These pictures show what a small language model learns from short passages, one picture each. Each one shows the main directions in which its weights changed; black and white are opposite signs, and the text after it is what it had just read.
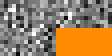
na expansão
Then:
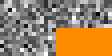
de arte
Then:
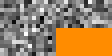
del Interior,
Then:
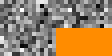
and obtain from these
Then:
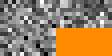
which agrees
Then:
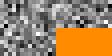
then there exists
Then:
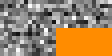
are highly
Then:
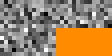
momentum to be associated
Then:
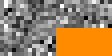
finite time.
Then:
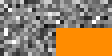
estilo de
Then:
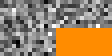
implicación del
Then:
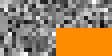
multiply the
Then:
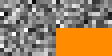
beam; this
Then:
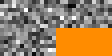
very striking
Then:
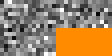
each line represents
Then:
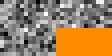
and the maximum
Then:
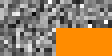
procedure used here
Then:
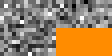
onih sa
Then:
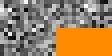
without loss of
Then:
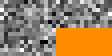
hat mit
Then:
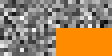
a quantized
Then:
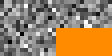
coletivos do
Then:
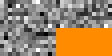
the drift
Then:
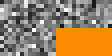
of offline cost
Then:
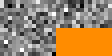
the transverse momentum
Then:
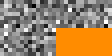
лет (>
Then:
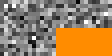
seeding of
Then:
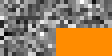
based on the
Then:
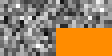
lot more
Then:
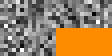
because of their
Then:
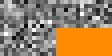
y reduce
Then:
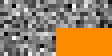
same power coupled
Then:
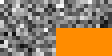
\] From
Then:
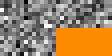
orange and
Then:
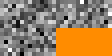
decisions about
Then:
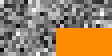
via the boundary state
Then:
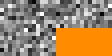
at all $\rho
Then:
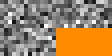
broa e
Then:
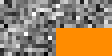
one can find
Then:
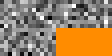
nem sok
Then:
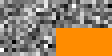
in order to
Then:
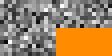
das interações entre
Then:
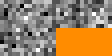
and Japan
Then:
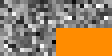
la importancia
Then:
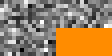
of contact
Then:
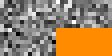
a threshold
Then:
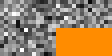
des individus
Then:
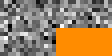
pueden ser
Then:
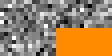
luminosity of the
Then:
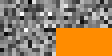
is more complex due
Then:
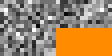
an extensive
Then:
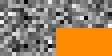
For example, to
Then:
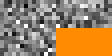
para que, no
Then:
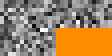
indeed a
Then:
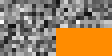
a polarization
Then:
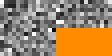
the square
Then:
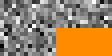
available for
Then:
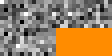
brosur di
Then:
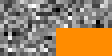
clustering of
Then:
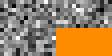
permite que
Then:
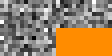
the searches
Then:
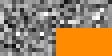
approximation scheme is
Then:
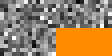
filter predicates
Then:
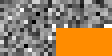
& $\approx
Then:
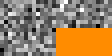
auch in
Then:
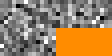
This saturation
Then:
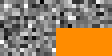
band index.
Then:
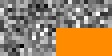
as continuous).
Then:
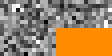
After some
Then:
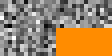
left panels show
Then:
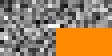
resolution selection
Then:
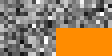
via an efficient
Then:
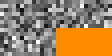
importance of
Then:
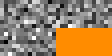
loss according:
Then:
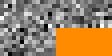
by a superposition
